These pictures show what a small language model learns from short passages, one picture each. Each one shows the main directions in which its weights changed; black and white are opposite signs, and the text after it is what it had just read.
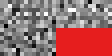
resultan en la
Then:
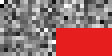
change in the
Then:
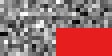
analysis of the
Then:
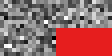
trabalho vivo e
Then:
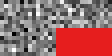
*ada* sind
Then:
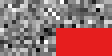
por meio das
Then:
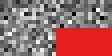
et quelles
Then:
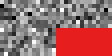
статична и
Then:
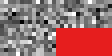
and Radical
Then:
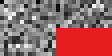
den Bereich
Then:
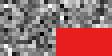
trend line
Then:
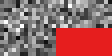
los detalles
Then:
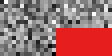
von sich selbst
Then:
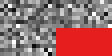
Puesto que
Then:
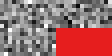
ularning turlari
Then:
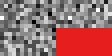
ishlarini olib
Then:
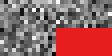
bir qatorda
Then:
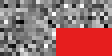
dentro de las
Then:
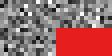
dengan baik dan
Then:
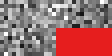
країни та
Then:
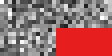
las Aves de
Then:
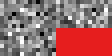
uchun ham metodologik
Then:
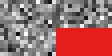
je zaradi
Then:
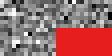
daha fazla
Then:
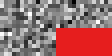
cuando se les
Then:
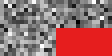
in printed
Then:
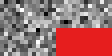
of methodology
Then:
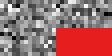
el objetivo de
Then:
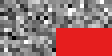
no caso de
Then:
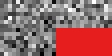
vége a
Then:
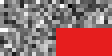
sifat va
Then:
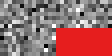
muammolar hamda
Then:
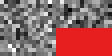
hablaría tanto
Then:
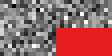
Prof. dr
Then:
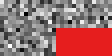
mesmo com
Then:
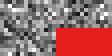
de la aplicación
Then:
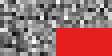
основа и
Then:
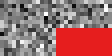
Biology of
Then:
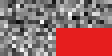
o conhecimento sobre
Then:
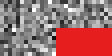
de su análisis se
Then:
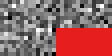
niet voor de
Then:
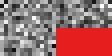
foundations of
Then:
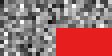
две основни
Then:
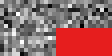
para a qual se
